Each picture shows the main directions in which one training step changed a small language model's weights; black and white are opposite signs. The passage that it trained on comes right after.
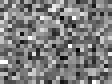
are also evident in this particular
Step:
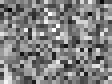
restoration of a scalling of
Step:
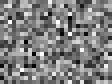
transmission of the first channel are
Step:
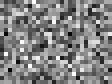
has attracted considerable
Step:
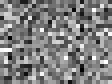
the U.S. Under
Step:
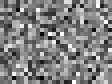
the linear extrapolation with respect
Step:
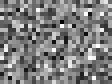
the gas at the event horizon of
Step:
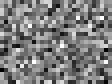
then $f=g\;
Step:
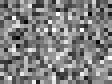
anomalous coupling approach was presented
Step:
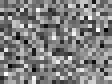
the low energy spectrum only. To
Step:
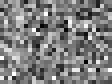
comprises a spherical
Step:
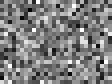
SM prediction, as shown in
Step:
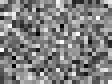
in any band corresponds to the magnitude
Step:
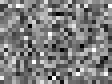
strict adherence to
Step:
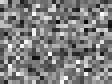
will be defined in a similar way
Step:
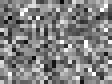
**Figure 1 - Deep learning
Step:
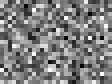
corresponding Hamiltonian into the form of the
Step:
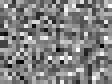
\end{equation} In
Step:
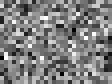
Most of the present codes
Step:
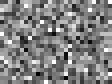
of cylinder flow at
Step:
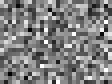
embedding. An {\em
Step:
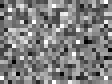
\bibfield {author} {\bibinfo
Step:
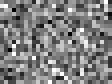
simplicity, we focus on
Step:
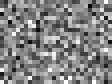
orbit to monitor the
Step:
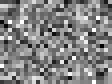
of radius 1, and therefore there
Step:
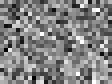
A reformulation of the
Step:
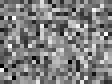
the covering fraction of
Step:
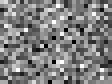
fail to properly capture these important
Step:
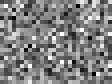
sequence model. In both cases,
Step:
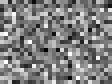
Dot, rectangle,
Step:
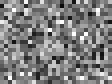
Kingdom}, author =
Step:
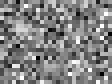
for the contribution from ${\cal
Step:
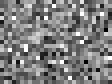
spatial correlation, computed by the
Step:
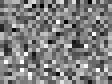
but useful models that bring a
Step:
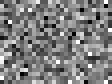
contingent on our choice of
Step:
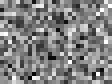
scale, for why we might
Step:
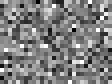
energies and we do not have to
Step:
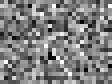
results in this paper will include
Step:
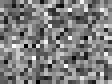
predicted value for Cr ions
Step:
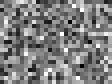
{\partial t} + \nabla
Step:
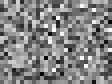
to the excitation of quantized
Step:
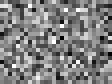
Interestingly, the
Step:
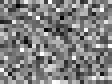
have done, because the single Gaussian
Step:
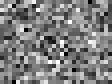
yz plane the deviations of
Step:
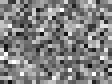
as its representations. Then,
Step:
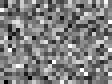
we have considered a relatively large
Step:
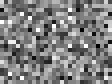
$\Lambda_\UV =
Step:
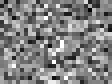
$\widetilde{\alpha}$ and
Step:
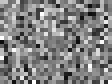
us to assess contributions of individual
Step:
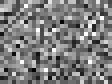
of non-dipping observations
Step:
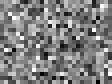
any region where $\r\rightarrow
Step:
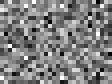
of sight of the number density
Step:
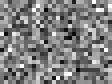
bilayer materials and
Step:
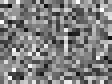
($B$) and lepton
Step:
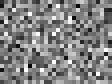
The singlet color wave function is
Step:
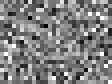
a normal photon detector is that whether
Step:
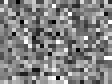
goes down, to maintain
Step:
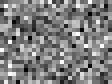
we consider a use case in
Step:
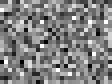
of view, there is also a
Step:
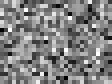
converted photons for pump
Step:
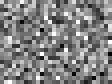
\pathsim can be
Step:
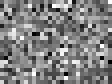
good because in supervised learning
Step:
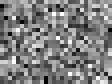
devices. These findings present
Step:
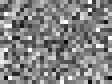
in a parity-invariant
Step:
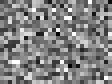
scattering lengths. Thus no predictions
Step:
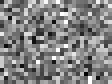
- match command-line
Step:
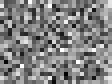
(Wang et al.,
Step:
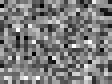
used the differential equation to perform
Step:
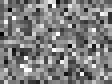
walk hopping process with
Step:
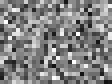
Annual Meeting
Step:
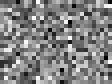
magnetic field in Coma}
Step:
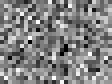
is shown. On a third
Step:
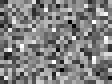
varying electric field and the
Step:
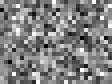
{\em restriction based on
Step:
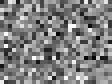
by using our prescription in
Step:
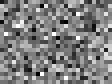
and uncorrelated cases,
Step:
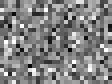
current. The behavior of the potential
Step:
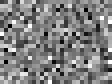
which is reflected in the
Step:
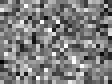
of the third particle, our
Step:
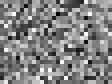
sound travel time across the
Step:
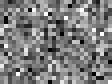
using different interpreters as well.
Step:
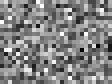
input field and noise operators, and
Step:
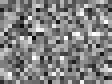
that utilizing the model's training
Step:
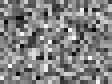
is expected to be comprised
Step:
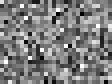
These powers show good agreement
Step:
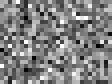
rewritten as:
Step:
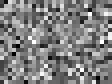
due to the action of the linear
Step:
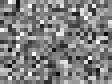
with previous observations. We provide complete
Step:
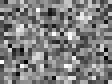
the same as the path length
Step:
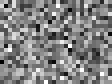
investment he has made
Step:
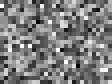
bright ring around the
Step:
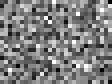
according to the quantum information geometry
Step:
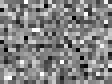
this end, we construct an
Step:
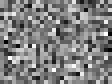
at large rapidity.
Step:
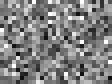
achieves this by going
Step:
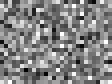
is divided by the product
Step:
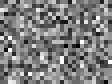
to look for an optimal value
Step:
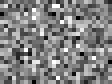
routing cells should be used
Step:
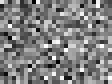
of $X$, which is
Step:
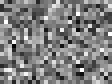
"climate" by
